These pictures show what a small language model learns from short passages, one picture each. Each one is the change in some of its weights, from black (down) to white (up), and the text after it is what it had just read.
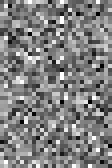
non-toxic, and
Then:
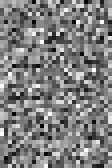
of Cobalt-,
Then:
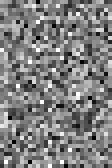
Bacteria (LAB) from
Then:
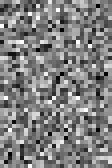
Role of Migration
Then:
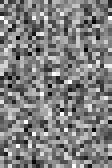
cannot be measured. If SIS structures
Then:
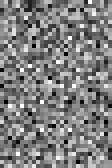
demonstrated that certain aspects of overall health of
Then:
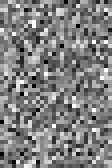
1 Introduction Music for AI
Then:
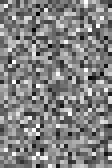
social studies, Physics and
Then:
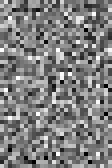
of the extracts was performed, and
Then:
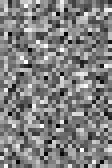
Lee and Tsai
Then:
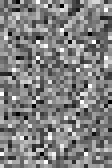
and vertical accuracy of global DEMs in
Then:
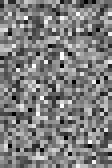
turn, will help reduce disability and
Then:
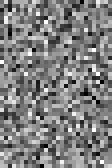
field, owing to its
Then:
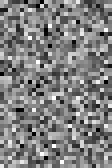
lost. Red = currently occupied
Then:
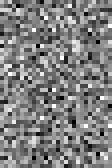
An average of 25 to 35 deaths is
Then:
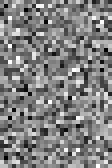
|\text{dose} -
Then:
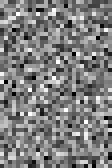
excludes few resistant genotypes.
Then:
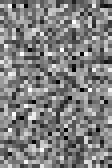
unit of cylinder B is required.
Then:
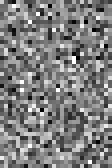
allow adaptation to varying operating conditions.
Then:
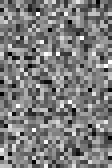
caused by the channel estimation phase errors,
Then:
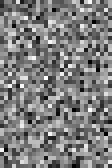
each of the stages analysed: Production
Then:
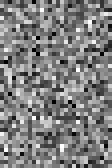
costs down thus far. The organisation
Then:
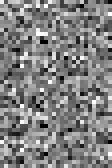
$YY^T A$ are
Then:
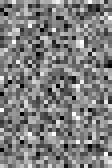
interested in behaving well towards the
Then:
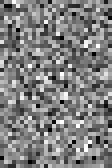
Shifting. Considering that
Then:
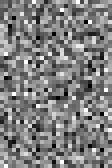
in different forms, such as the
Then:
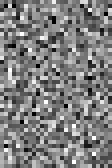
metallic atom per molecule
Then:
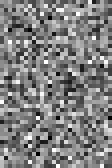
much wondering. Although he
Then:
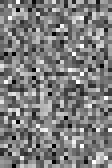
depending on the needs and supply. This
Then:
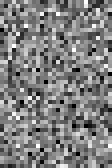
high temperature between two consecutive
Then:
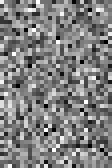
protect the receiver stage from HV
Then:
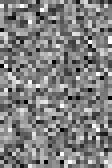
hopeless and doomed
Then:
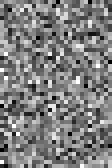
in capturing temporal dependencies and
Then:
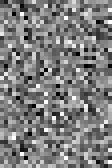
listed on the Indonesian stock
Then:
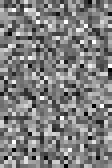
era as their basis of
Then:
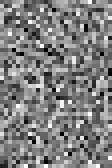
²Assistant Professor,
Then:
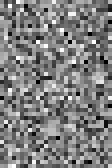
and 'parallergy', respectively.
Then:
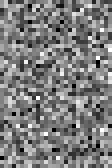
it may have been overlooked
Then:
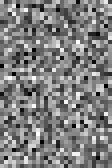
distribution curve of crushed sand
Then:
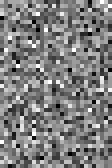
energy renovation scenarios in the EU
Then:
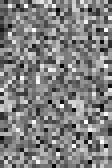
system, but these governing mechanisms
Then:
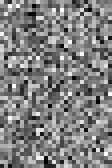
kg of LaFeSiH.
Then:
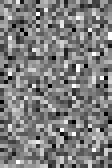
through artificial processes, carried out with the
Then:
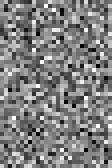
geographical aspects of oikonoms are
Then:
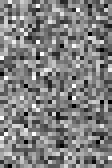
Institute of Social Sciences. Corresponding
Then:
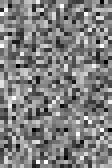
continuing my fellowship
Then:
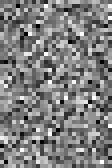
non-uniformity in not only
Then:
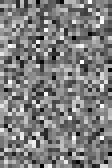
by a movement from national isolation to
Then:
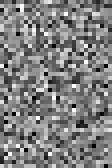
substrates were the following:
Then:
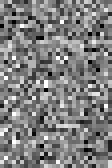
compared to the previous spring design
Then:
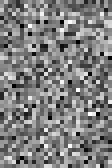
the electrodeless discharge on carbon
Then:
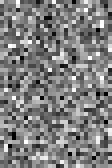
undermine democratic norms and
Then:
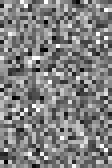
a four-cycle L-L
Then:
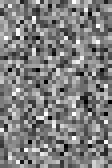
Contact locations were determined by making a
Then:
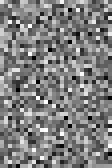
transactions are easy audit and tax compliance
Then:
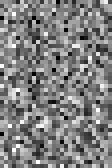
its Knowledge Into Action Festival in
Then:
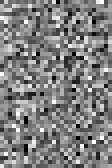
problem”. 4. Results of the Study
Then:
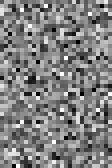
"Add" button, the
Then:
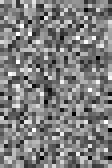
underlie the structure of the electronic
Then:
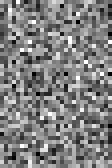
associations of myxomycetes
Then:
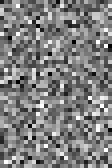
education. Scientifically based recommendations
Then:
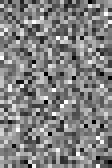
childNode.orgDist =
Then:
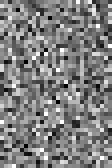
efforts made by employees to complete their tasks
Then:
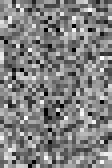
General Company for Foodstuff
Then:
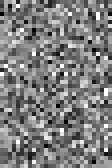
Output Voltage 5.01 V
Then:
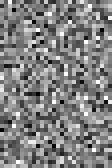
3,05 Subsistence agriculture
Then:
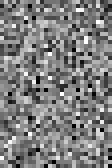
We do not just look at improving the
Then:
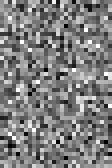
get rid of the complicated structure
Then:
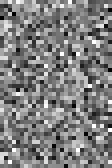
relied on traditional knowledge or
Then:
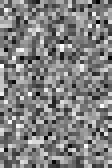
tricks, that are:
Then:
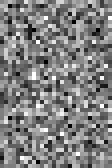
basin's rivers and selected
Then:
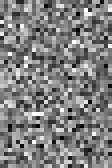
the a-priori model.
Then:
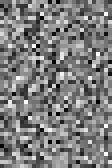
upon the gradients of the learning,
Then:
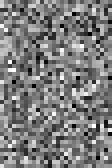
to transactions or exchange of goods, services
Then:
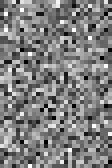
games, mnemonic)
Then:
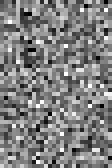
activated by the graded potentials
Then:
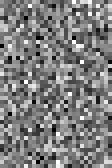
with the presentation and defense of a
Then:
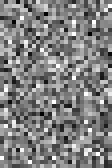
stronger impact ionization in DUT
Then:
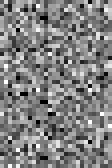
Turiyam Set
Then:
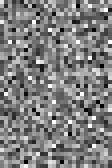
provide full drug bioavailability.
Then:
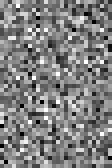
between comparison groups that are not due to
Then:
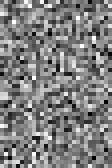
program in education. The themes I
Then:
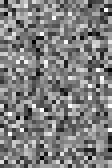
are demonstrating the behavior of all three
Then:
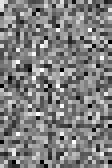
that focuses on products and process expertise,
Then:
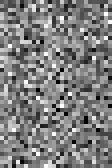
accurate and robust version. To extend its
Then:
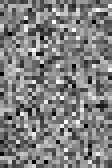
same author has theoretically proposed a
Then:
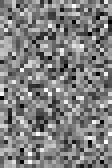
to be higher in areas that are less
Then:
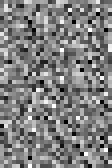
analysis to analyze visual and spatial elements in
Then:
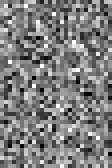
on the topic for a specified period of
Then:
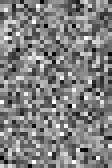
Conceptualization, methodology,
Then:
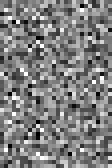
regions associated with emotion processing and
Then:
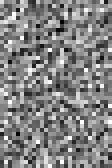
Time to Train (s) Training
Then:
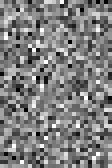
employers are monitoring employee's computer and
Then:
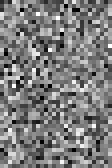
of education throughout the feudal period
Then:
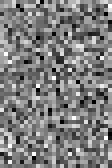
in students of higher educational institutions 783
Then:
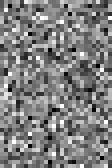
(AAKQHA) and
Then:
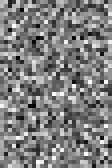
are shown in Pic. 3.
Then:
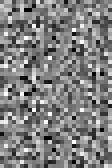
Application Effectiveness and Efficiency
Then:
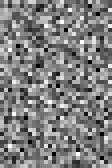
very relevant to their learning and that they
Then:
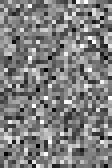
Konventionell) field experiment.
